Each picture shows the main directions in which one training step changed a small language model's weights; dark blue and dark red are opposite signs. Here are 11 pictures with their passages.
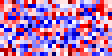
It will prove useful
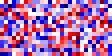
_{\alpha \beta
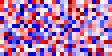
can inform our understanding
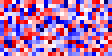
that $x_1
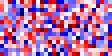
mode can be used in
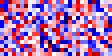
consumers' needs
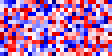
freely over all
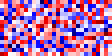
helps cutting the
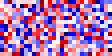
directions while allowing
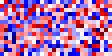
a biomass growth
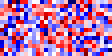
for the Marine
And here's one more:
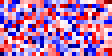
$\Gamma$ matrix
